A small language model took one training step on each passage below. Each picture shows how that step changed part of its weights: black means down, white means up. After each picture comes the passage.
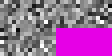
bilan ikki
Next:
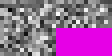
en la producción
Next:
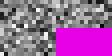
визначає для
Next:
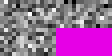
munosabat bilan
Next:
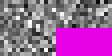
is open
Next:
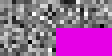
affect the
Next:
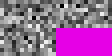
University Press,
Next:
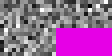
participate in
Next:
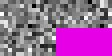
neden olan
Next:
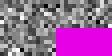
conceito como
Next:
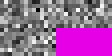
la imprenta
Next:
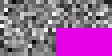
in cifre
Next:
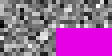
activities of
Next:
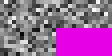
orqali amalga oshirish
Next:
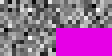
analysis of
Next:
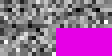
que Bor Com
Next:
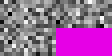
chiqish hamda zamonaviy
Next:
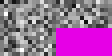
ega, balki
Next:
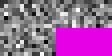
de instancias
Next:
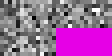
mazkur yordamchi
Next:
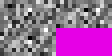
función su
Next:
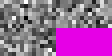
que a mera
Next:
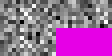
teachers from
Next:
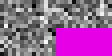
la cultura
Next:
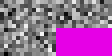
тогда как
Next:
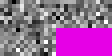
do ponto
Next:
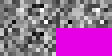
holda bu
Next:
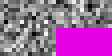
también como
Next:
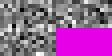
de Deus;
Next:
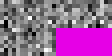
de acceso
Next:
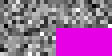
a system of
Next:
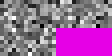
met een
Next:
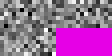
professora de
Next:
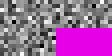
the results
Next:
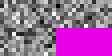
não possa ter
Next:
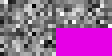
por motivo de
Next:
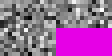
universidades de los
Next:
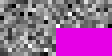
obligation to
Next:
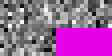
de la escala
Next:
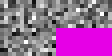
prostor pro
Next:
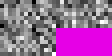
a função
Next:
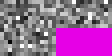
kann zu einer
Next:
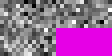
pode ser
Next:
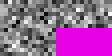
des Kindes
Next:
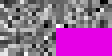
La Matinale
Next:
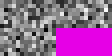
chechak va
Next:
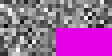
faire face
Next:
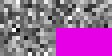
esa mineral
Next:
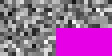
на следующие
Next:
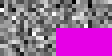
todos os
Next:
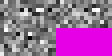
asosiy sabablaridan
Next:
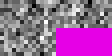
comparada ao
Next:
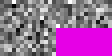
mise en
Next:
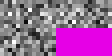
ao seu
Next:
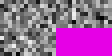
doctor of
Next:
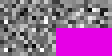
бу ҳолат
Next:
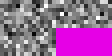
del interés
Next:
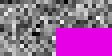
z duchem
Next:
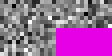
et à sa
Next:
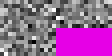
dedicati al
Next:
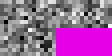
por Lúcio
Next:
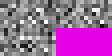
uning fikrlash
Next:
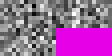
questione di
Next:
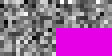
se entender
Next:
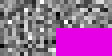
бы место без
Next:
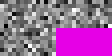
system: a
